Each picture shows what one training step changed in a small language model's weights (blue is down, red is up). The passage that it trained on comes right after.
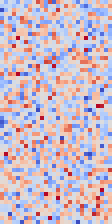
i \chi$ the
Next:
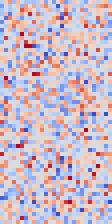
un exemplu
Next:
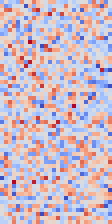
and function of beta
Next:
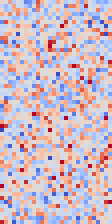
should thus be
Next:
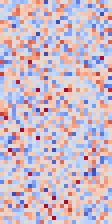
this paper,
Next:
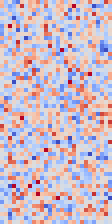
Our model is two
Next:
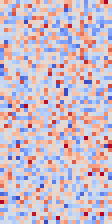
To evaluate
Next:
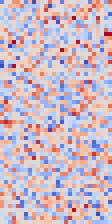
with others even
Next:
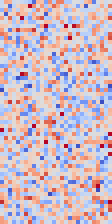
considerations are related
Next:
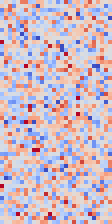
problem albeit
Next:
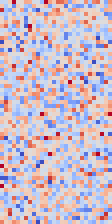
Mean \pm
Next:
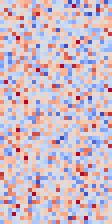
$q$ was found
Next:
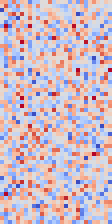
online) The
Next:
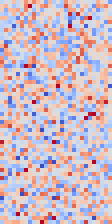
O aluno
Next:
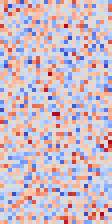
presentan personas que
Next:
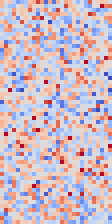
the consultation.
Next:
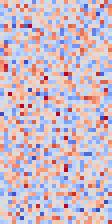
of *A.
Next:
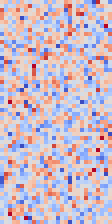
Another way
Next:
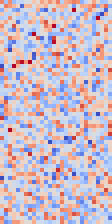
by a simple
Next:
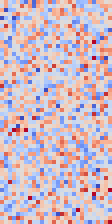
physical state of
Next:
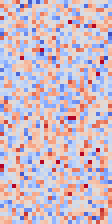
we do not detect
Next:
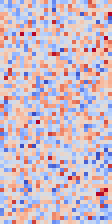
corresponding to the
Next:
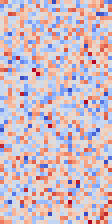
will differ in
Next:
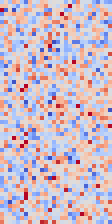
parametri ha
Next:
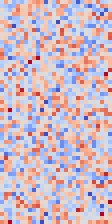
this regard,
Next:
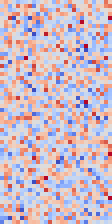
modelo conceptual
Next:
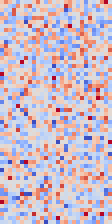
To achieve
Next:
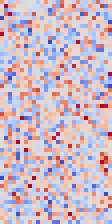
time is likely of
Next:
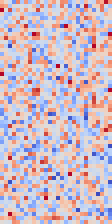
in line with its
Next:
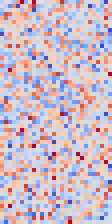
us consider applying
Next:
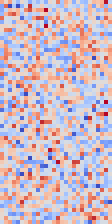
nos anos de
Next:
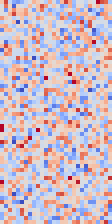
— SQL
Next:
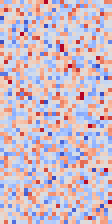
the problems of
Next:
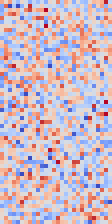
nos anos
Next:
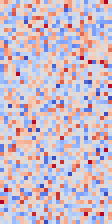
To m),
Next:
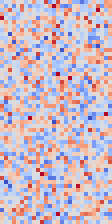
either positive
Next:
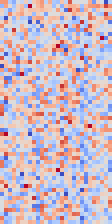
knowledge on the
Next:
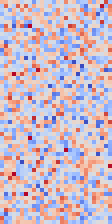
of a sustainable
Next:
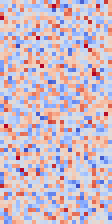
are positive and has
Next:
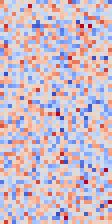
no knowledge of the
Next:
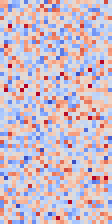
ham muhim
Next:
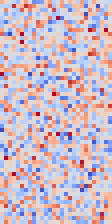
acceptable in
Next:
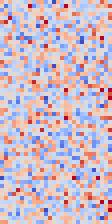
the solution was
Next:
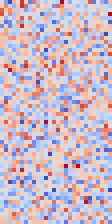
3 days after
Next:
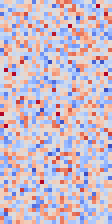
memory requirements
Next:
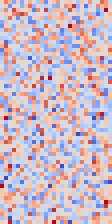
confirm the
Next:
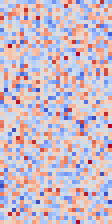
associations between
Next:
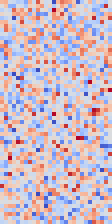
different approaches following
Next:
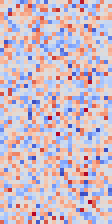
live here in
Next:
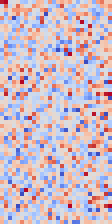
study of 30
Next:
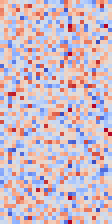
Activation of
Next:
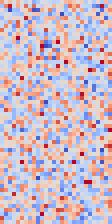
the sign of the
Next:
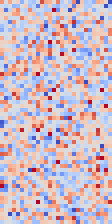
astronomik va
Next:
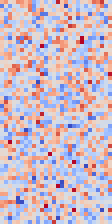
despite the fact
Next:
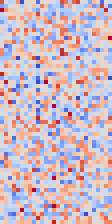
and second legs
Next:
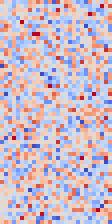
the index of the
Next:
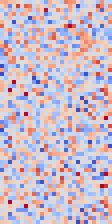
produce low
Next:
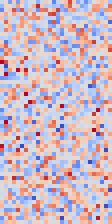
and mixings of
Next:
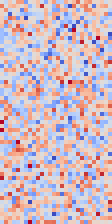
compatible with the
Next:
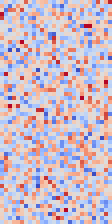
a detailed
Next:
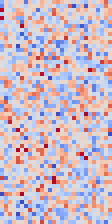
the phrase
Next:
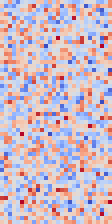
the existing
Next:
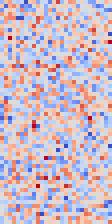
and richer
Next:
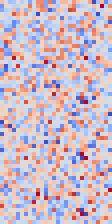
make them more
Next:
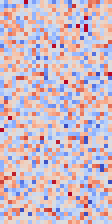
dashed lines
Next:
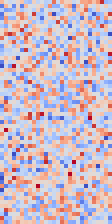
with traces
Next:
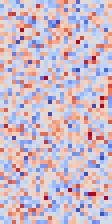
or not, depending
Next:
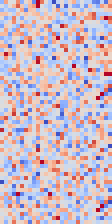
its application, for
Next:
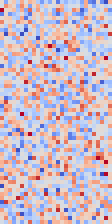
huge public
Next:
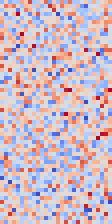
to Advancement
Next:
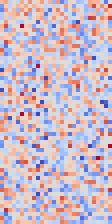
have, over the
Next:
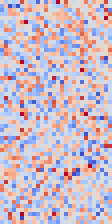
navegar no
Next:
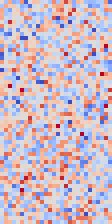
2 Deposit
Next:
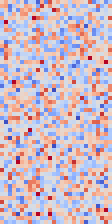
un clima de
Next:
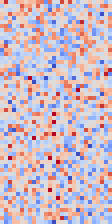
developing countries
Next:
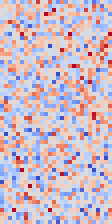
should be improved when
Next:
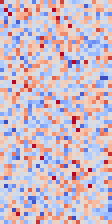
shown from top to
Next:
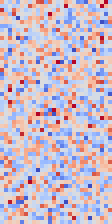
the Gaussian
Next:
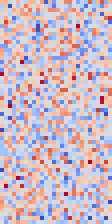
more subtle.
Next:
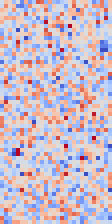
is influenced
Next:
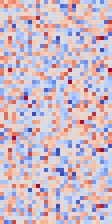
at each energy point is
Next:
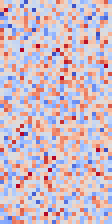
motoric of
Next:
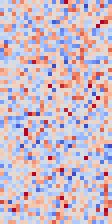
took a first
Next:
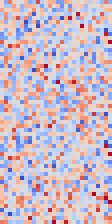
conductivity of
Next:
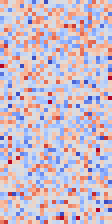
crítica –
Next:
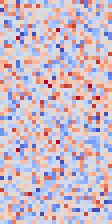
on abstract
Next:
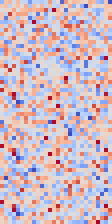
grid used. It
